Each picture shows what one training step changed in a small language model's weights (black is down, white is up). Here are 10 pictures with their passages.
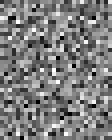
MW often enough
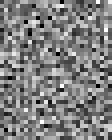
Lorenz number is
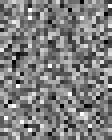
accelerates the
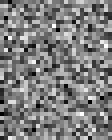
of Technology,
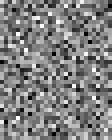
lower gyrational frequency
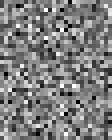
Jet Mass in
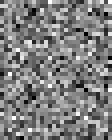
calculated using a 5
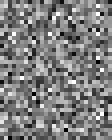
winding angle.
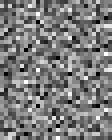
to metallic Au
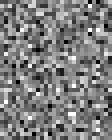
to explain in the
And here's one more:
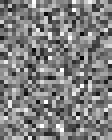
is consistent with Fig.
